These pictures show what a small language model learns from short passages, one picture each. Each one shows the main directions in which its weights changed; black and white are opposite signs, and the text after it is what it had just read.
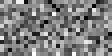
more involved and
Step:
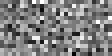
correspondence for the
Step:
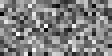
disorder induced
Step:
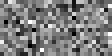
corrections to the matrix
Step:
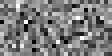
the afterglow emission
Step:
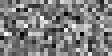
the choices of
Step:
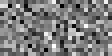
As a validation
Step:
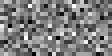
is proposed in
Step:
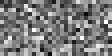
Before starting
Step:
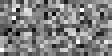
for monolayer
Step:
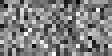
on the Sloan
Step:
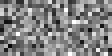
after an average time
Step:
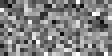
Width} is
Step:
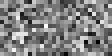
objects which
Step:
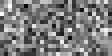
an automatic
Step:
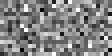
Previous work
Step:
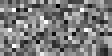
the ordering of the
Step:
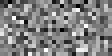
LAM inference
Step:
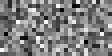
this reason the
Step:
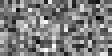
the image channel
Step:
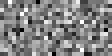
rearrangement of
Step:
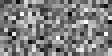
to be fully
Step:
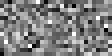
law first.
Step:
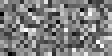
temperatures implied
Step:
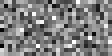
some extent input
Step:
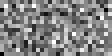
This gives it an
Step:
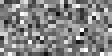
groups in case the
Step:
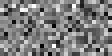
research will
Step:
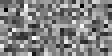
or tests for
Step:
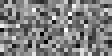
layers of zero
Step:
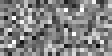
from an initial value of
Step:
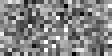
to a photon and
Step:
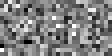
condition is satisfied for
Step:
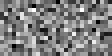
first qualitative
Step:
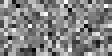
splitter into a
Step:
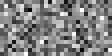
The main contributions of
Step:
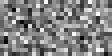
of the detected
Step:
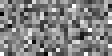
performances are close
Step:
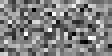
strategies for
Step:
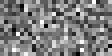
TOF information have
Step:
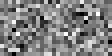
the empty
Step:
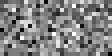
of clean
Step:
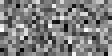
trend is
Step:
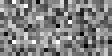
seems to contain
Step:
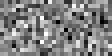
the elements of
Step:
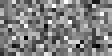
until advances
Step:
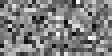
behavior is observed for the
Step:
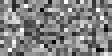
component of the
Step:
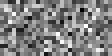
identifiable by significant
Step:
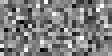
of the data to the
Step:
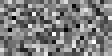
in a simple
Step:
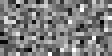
as the average of their
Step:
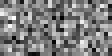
contains. To
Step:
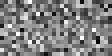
instabilities in
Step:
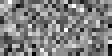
a William
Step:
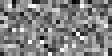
whose first derivative
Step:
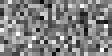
be $ s \cdot
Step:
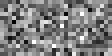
and even selected
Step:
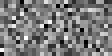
efficiently without
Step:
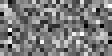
cross sections.
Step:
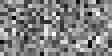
in the BS and
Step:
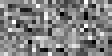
(b) and of
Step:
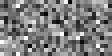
symbols per
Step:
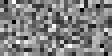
circuit into an
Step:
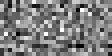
this table the
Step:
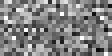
position of the
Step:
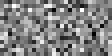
mass velocity and distance
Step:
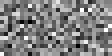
is measured in the
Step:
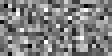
that controls the
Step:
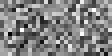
the figure,
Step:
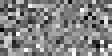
that this is an effect
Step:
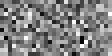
and proceeds
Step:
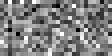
branes in
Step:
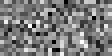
reported of two
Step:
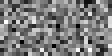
phase contributions are
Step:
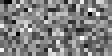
hole, even
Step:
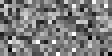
integer filling
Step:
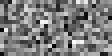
about 1 day.}
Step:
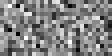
Transition &
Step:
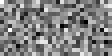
question of how
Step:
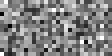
peaks were
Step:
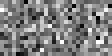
false; const
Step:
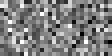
amount of energy
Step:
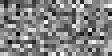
almost no
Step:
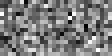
pipe length
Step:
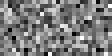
cross point of the
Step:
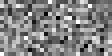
isolated and could
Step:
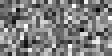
the pump,
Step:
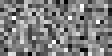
in the Rural
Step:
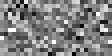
statements about
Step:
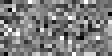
ordering or transition temperature
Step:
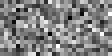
the parent
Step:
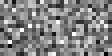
sec.8 we
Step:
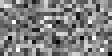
hopeful to
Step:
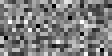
Phys. Rev.}\
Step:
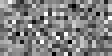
\pi$ transitions
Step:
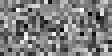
the analysis of the
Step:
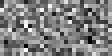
in each leaf
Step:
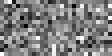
going through {the
